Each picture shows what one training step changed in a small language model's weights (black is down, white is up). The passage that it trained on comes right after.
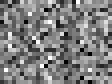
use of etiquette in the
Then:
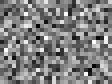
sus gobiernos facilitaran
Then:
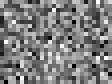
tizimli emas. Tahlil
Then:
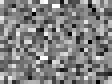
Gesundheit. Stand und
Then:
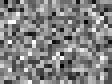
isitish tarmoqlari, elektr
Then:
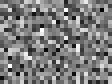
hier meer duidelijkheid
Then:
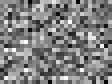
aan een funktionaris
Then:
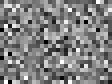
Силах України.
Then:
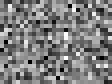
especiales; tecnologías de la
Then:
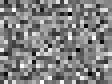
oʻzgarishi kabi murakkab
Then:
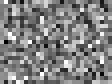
chop etilgan ma'lumotlarga
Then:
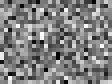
Tibbiyot oliy
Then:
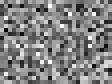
wodurch die Leserschaft
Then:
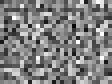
Negeri Inggris
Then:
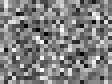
está na questionável exploração da
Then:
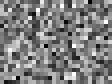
meio da plataforma
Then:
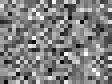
áreas de inserción de los
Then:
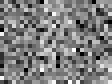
фигурировать также
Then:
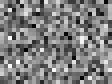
свою медиаграмотность,
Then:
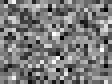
imagem da reportagem,
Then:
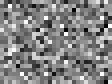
Aufnahme von Georg
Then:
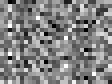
yoki individual yondashishning
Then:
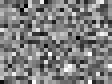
representados son Brasil (7
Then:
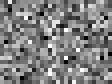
o'quv natijalaridagi
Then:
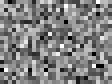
kuzatiladigan o'ziga
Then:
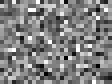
independiente es su residencia
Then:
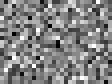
y cortesana: En fee
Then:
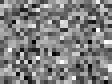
formados durante etapas de
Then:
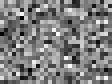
hujayralar sonida esa
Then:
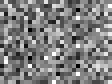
слияние Федеральных
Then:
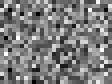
Visme, Infogram.
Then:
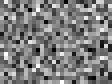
elaboração ou adequação das
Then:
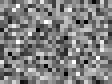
цитування Єв. від
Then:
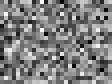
gidrosfera bir qancha
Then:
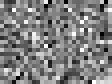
a fost realizată o
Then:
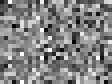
qilindi va amalga oshirilmoqda.
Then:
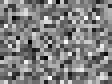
búsqueda, que corresponde
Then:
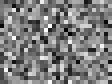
конференцияси илмий
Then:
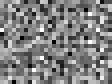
жангчилар деб
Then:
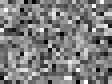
kompetensiyani rivojlantirishga
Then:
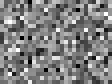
236 Annazarova Barno
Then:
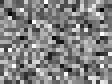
acuerdo con el numeral 8
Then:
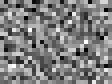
sohaning asosiy namoyondalari sifatida
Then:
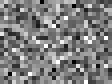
au détriment d'une
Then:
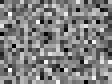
qismda Li-Fi
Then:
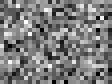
a propósito da revisão.
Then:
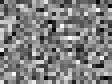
(2002), Cultural influences
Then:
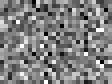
BMT ning Inson
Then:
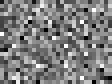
papel estratégico na organização da atividade
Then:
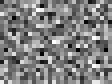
melhor a abordagem metodológica e a
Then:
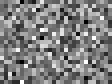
Editorial, 2019. Versão
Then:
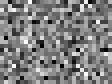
bog‘langan elektronlar ham
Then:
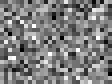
Xorazmda gilam
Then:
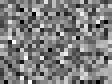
различные социальные диалекты
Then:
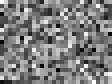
disusun, namun pada
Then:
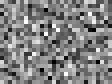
kecepatan 6-10
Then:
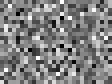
possibilidades de expressão e interação
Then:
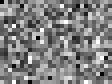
HCTI busca generar
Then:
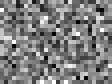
edi: O‘qituvchilik tajribasi
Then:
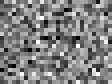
éxito. El Proyecto
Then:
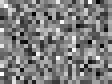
todos los valores eran de 1.
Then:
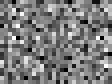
и ветеринарной
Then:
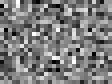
Yayasan dalam menjalankan
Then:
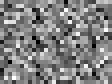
alpha Partisipasi
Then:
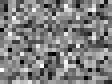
The study also investigates the perception
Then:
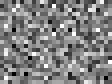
Мамажанов Мухтор
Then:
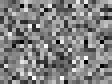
kuchi va ta‘lim
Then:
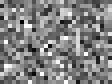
ochiqligi va boshqaruv samaradorligini
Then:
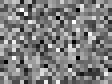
como acessórias ao
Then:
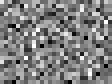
que a população da vila de
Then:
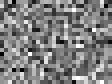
jamoatchilik komissiyasini
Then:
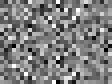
urug'kurtak orasida
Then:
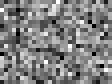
procesos implícitos del
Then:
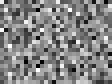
В ЧЕНСТОХОВІ
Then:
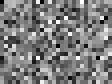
oficiais, demonstra que
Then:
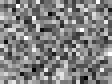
el contenido de los planes de
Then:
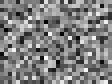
tanta metafísica
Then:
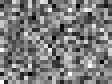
as well as what impact the
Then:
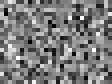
strategies, we show that it
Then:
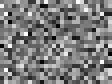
nutritional quality of diets
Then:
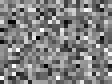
En la Imagen 4 se puede
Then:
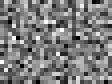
и их расширение.
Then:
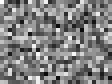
- Результат планирования
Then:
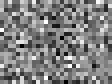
Tuksanova, D.
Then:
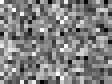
Ватаннинг фақат
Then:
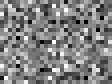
среди мирового
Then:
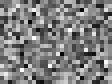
їхньої підготовки та
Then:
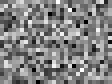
А.Ю., Волкова
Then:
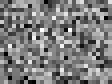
Mi apparve in
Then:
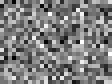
«Amir Temurdek
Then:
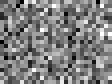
Komputer Berbasis
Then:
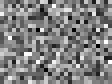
целью пропаганды
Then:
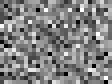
qabul qilish bilan cheklanib
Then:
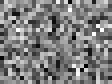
adaptações pontuais ou ações
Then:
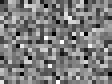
determine the significance of
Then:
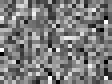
(2001) os doze elementos
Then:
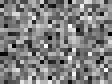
nggaknya bisa
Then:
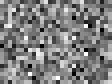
транспортные проблемы можно
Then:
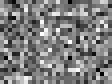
bo'lishi, tomchilab
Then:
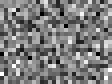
фикрлаш фаолиятини
